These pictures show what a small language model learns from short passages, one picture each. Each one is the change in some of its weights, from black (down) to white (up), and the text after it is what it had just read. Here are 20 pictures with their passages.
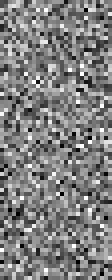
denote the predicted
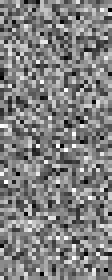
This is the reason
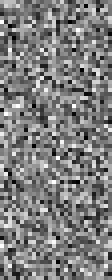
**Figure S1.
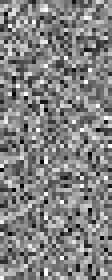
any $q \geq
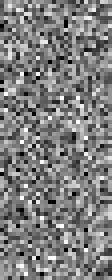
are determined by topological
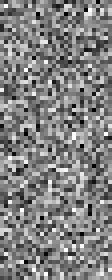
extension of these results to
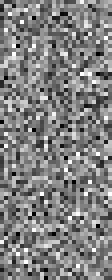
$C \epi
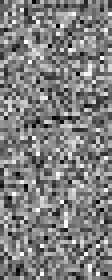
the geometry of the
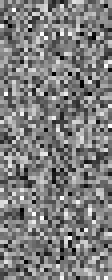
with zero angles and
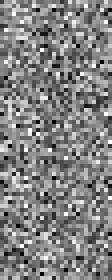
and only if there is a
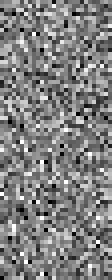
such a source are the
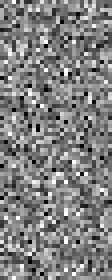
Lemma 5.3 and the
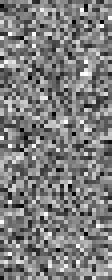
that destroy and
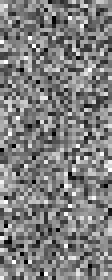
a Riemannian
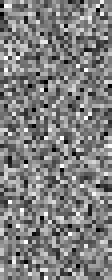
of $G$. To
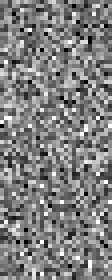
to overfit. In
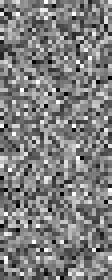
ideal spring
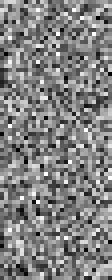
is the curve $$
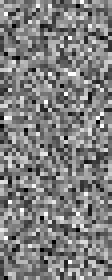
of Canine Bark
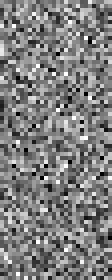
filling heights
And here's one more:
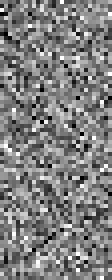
until future
